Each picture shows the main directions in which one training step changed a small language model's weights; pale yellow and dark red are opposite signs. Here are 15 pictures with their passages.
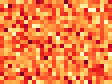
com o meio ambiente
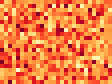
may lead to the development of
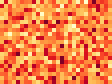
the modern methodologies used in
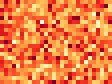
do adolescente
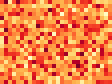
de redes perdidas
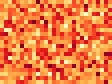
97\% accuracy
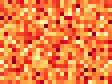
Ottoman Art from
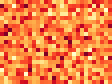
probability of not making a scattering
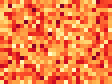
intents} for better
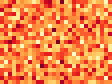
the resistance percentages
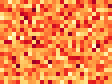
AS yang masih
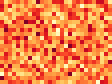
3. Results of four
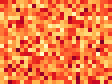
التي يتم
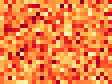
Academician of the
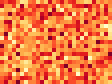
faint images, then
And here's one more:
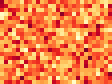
- Ritorika,
